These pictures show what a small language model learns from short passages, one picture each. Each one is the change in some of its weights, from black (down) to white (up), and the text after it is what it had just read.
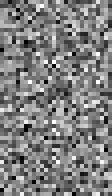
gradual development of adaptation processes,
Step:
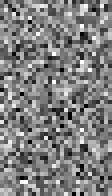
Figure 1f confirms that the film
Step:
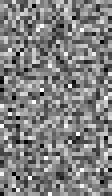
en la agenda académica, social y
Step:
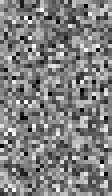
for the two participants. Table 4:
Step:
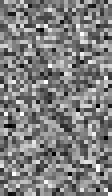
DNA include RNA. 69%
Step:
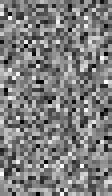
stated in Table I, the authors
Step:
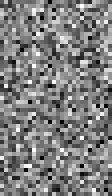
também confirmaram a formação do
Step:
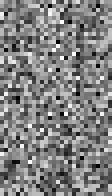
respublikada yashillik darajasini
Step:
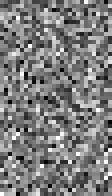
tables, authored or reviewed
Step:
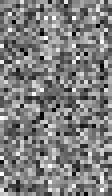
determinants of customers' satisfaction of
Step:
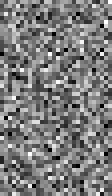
Vislumbrando-se então
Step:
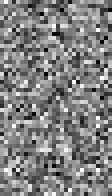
en mal estado. Por lo cual,
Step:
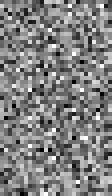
Office of Research, Innovation
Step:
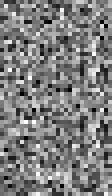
as the sole procedure. In this
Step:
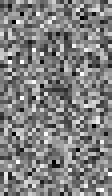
может характеризоваться
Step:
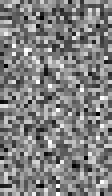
by Dr. Prosenjit
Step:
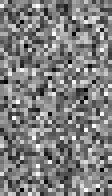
to its success. The residents were expected to
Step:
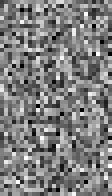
always occur despite the possible frame
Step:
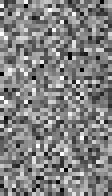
balki dizayniga ham
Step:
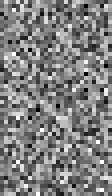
in the interface regions. The material properties
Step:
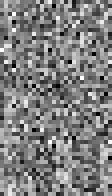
de la populaire bibliothèque
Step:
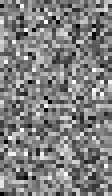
thickness h_0 and concentration
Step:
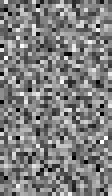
va molekulyar usullar
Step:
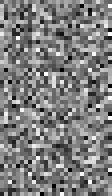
- поддержанием
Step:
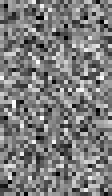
безлісних просторів,
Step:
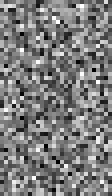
this change, however, it emerged that
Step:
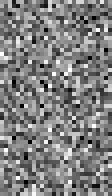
para BPMN-Activiti.
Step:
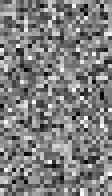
levels of management 3) The work plan and
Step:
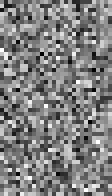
yubordi. O'zbekiston
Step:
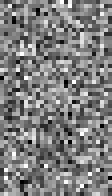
1.1 Planung und Organisation -
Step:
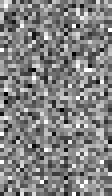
уровень сложности
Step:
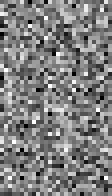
function is measured. While the rotor was
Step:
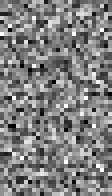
help to further survey the adaptive evolution and
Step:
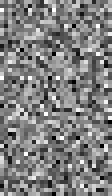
an efficient way for musical composition based on
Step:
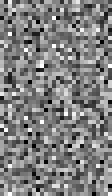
del suo pensiero politico,
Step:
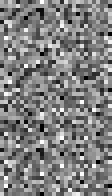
tashish muhitini shakllantirishga xizmat
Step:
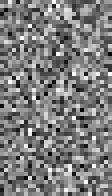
a cross sectional study conducted as part of
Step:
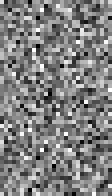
investigación acerca de la pesca en
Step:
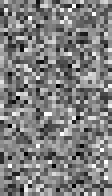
schooling - Futurisation -
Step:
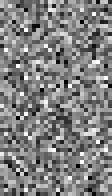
x_n) - \epsilon.
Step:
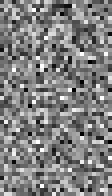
dass der Übergang zwischen
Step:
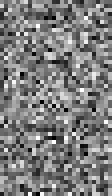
process. Recently, several studies have been
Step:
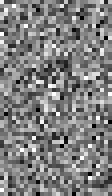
importantes para alcançar o objetivo.
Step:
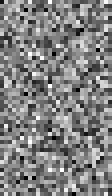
end user. Another feature of the
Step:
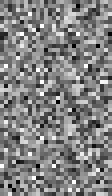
dal Ctgproc sono
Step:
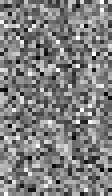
Osiyoda, xususan,
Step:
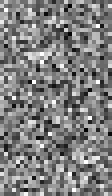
interno Amitriptilina
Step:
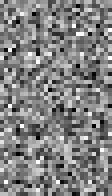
“Jayhun sohilida
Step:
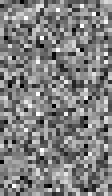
five fiber and seven seed hemp
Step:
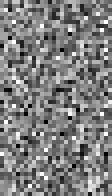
of courtly love is
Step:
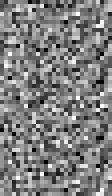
dalla prima età del
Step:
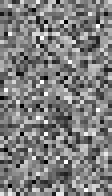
integrate molecular, genomic, and
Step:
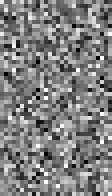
to radio), as well as the
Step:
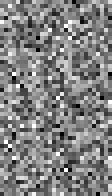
tahlili..... 837 Hakimov
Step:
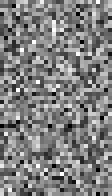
film surface of SPR chip
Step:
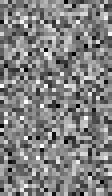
of its broader climate and energy policies.
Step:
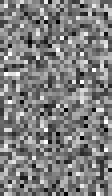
hypothesis, which concerns the greater frequency of
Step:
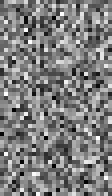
central chi-squared distributed
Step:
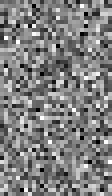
further evolution of ammonia. The
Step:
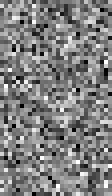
are received via the Gateway Proxy
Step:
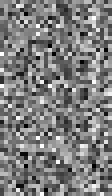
real-time, self-learning model
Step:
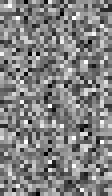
accuracy. Algorithms for positioning
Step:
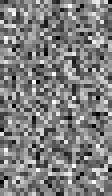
s'agit d'activités
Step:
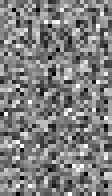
This system uses the gas sensor which will
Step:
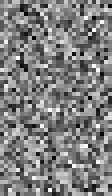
5-12%) while reducing the emissions
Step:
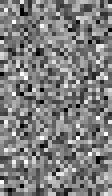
(c) Enderbite with
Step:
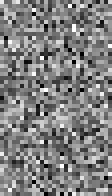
асосида Рус-Хитой
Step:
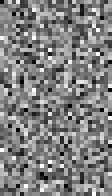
2 курса Математического
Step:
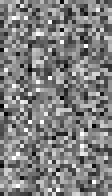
meet consumer needs during the pandemic.
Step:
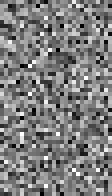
at the least was due to the fact that
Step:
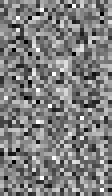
respondents’ employees 109 Figure 15:
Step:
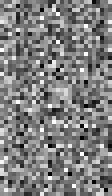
Yozuvchi qahramonning
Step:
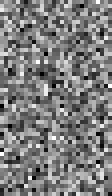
фільварки, то
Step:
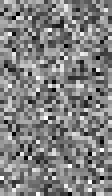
bo‘ladi. *Lirikaning
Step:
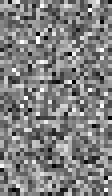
quesito imprescindível.
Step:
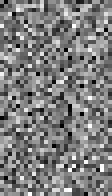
masa corporal, IMC,
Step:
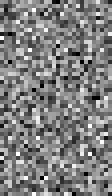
with malaria prevention and treatment measures
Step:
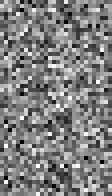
review method. The available techniques published from 2010
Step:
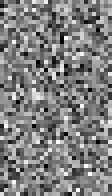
que de limiter l'étude
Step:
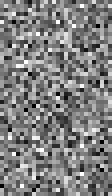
sifatlarini rivojlantirishdagi, dars
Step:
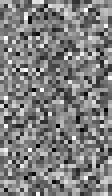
de Neumomediastino en los
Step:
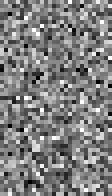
випадках, якщо
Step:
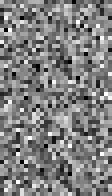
Young activists who are knowledgeable
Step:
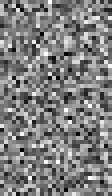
approach provides new insights into the control of
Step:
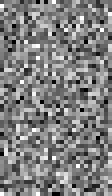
graduation rates than do students who come
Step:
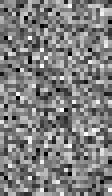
Merancang prosedur
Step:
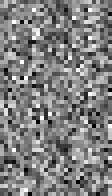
структуры общего
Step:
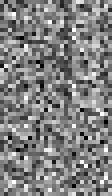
provided $$f(n) <
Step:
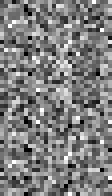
*International Journal of Supply and
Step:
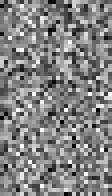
proposed hybrid ensemble framework performs effectively
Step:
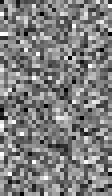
завершенным, а переход
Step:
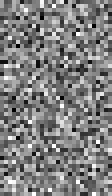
the Scikit learn library
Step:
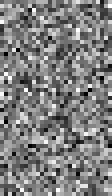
dos Conselhos Municipais e
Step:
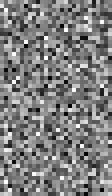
displacement. Axial
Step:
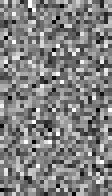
thickness of the catalyst layer
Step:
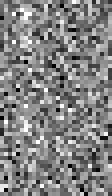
mevcut literatürü
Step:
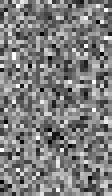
bus. This application uses the global positioning
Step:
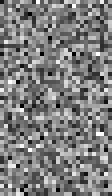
the environment of space has analogies to
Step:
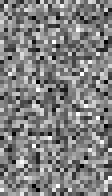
aos médios e grandes
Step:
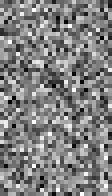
that multimedia package is more effective
